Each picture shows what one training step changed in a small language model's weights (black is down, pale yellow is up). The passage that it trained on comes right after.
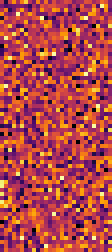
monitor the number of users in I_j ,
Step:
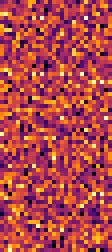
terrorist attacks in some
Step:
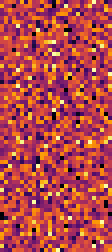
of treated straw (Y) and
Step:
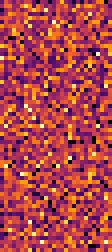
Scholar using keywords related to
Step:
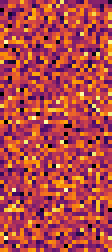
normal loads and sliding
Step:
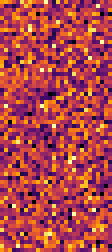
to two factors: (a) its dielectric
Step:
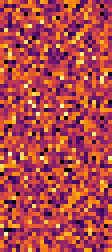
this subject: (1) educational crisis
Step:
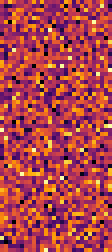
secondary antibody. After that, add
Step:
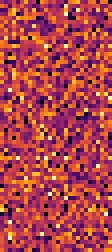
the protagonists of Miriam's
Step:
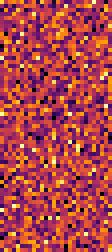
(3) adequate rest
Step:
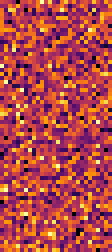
should be faster than all the others.
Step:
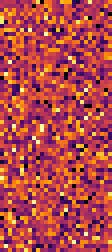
and ν_{C-N} , and a change
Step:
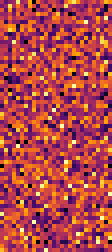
surface hole density. First order
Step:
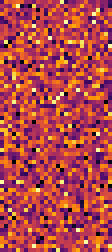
the DDC Reference snapshot and
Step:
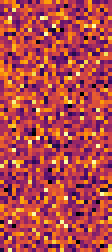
and when the probability of rain during the test period
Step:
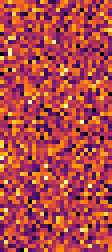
associate members of the WHO, and
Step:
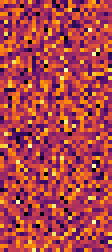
heat spreaders and heat sinks.
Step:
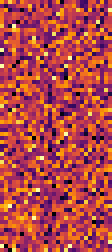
Technology and tool management 3.33 0.47
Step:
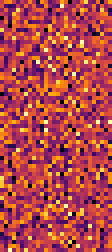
abiotic stress, macro- and
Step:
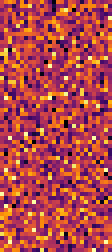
offer numerous therapeutic
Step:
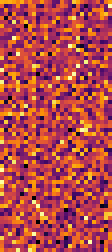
et al., 2015). A further improvement in the
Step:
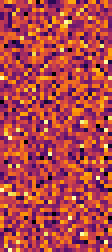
content, but the XRPD results presented seem
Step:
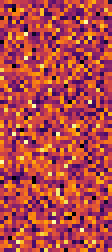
process, the person is forced to construct their
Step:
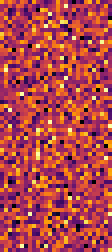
Gearbox Knee: 36:1
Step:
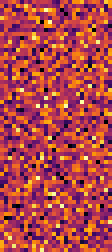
yes, did you find their comments
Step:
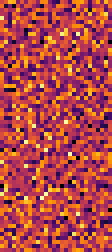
a theory and a disciplinary system of
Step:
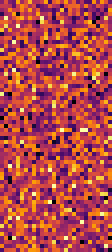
do not contribute to the reduction in
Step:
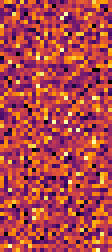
sampling t-test and analysis of
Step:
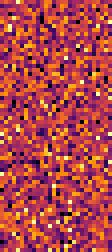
not previously reported in MDS were
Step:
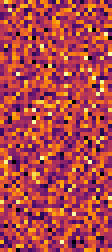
may hold functional relevance in DA
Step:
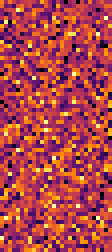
who work with or study special population, to
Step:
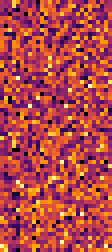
all properties which are connected with the number of
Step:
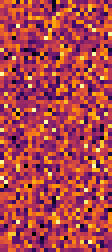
of provision of inputs, incentives and
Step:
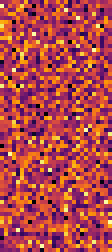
Dosha*. The *Nanatmaja
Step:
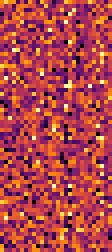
is in **reverse order**.
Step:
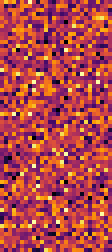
as well as in understanding the social dynamics
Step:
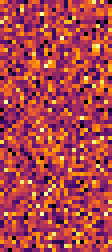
had Very Poor pain adaptation
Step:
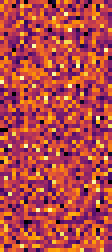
of P^0 onto the deformed
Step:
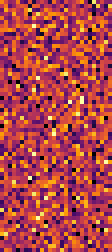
budget planning and acquiring new
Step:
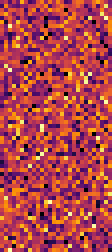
secondary. b. Michigan model of
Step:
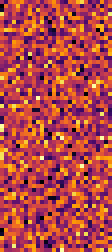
which can significantly degrade the accuracy of
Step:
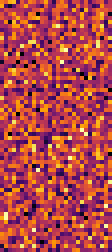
the inoculum itself. The reactors
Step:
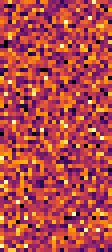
concern about increasing poverty and their negative
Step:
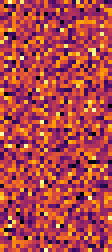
test the proposed model, COVID-19 CT
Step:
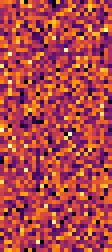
of 0.05, indicating a statistically significant
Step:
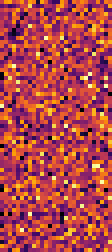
handed out by the researcher before they can sign
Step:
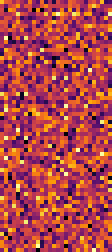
pericycle cells about 60.9
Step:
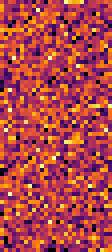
(CC x TR x AP
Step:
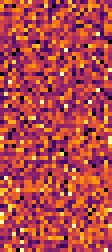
for subsequent consideration by the
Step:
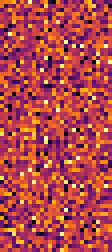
and other contaminants as well as providing
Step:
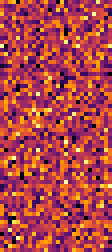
Green bus technology Sustainable
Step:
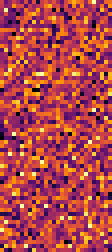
to the length of hind tibia).
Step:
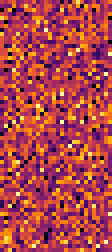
control chain of the executing mechanism of
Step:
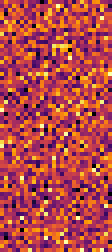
in figure 2. Figure 2: Bar chart
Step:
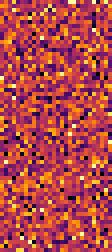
elaborated the works of Kunin,
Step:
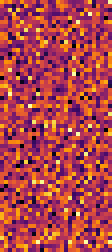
conflict of interests. Statement of
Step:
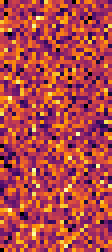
25 item the ability to cope with
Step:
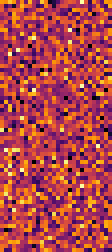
but reduced it below T_g in shape
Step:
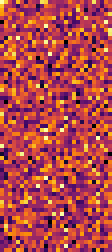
component in proverbs or sayings can
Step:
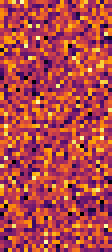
Figure 2. Steps of extraction process The
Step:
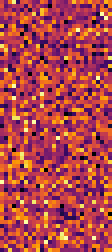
YouTube. Apart from that the
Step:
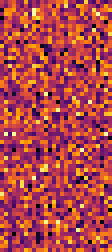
or soil with clay. However, claying
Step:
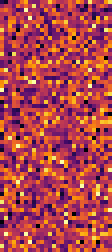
Soon after its accidental introduction into
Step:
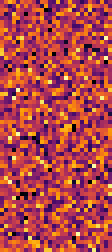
performance achievements of the local government of
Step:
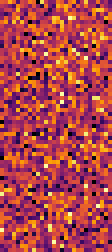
affirmation of teachers' competencies in
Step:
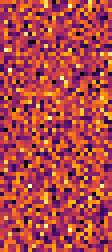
with, because many of the basic decisions about
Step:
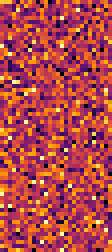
machine also provides voter privacy
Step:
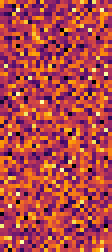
salience of European integration, making
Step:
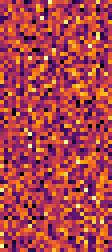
MODEL. Class Metrics
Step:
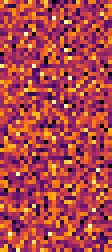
from the earth, then moves to the
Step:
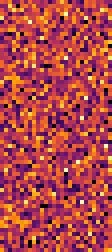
shrub and grasses. On the other
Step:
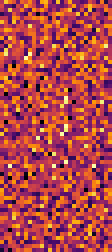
by sharing thoughts with others.
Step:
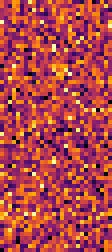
Typically, in the beginning of
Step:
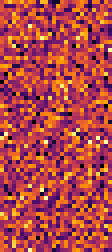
due to specific features of social projects that pose
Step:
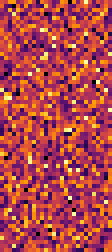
encounter, lacking the mood and
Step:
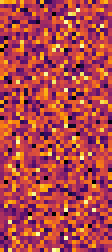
Association (ADA)
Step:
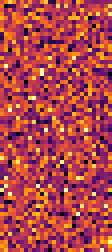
the aforementioned treatments so that the
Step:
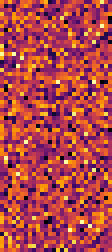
the need to further explore the impact of individual differences
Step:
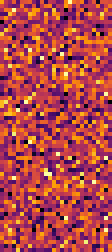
such as myoma of uterus,
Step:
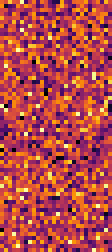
show the effectiveness of reducing the time of
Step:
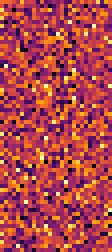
We carried out step-by-step
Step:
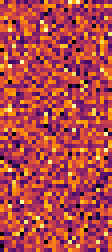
move. Gaming will expand into full
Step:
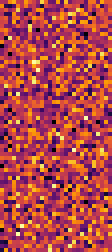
existing formal policies and strategies to
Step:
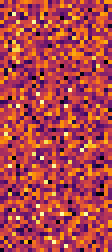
do not change the reference value from zero.
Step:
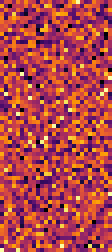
administered in India alone, out of
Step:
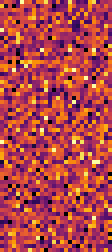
for setting correct motor height
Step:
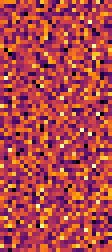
political disputes and political relations within
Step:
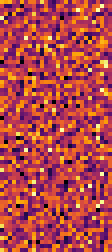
al, 2018). It is also known that
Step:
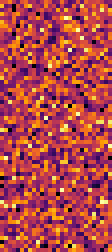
get engaged in productive dialogue
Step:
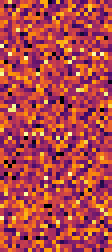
more valuable the platform thereby
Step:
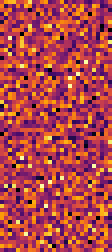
Standards", and describes open-source
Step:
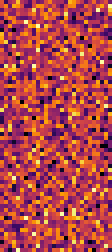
rooted in destabilising trust
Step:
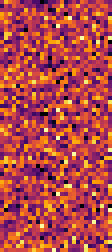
Friuli Friulian,
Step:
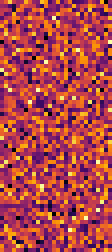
teacher should focus attention on methods of teaching
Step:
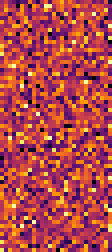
Heraklion Prefecture
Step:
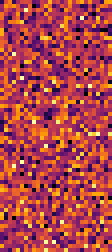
1. Collection of Soil Samples
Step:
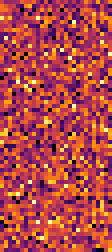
(eg: gout) associated with elevated
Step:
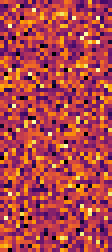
have been increasingly praised. Fruits
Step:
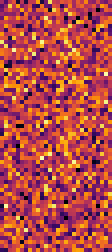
depends on the metallic rod height.
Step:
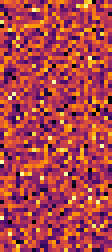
modulation of host immunity by
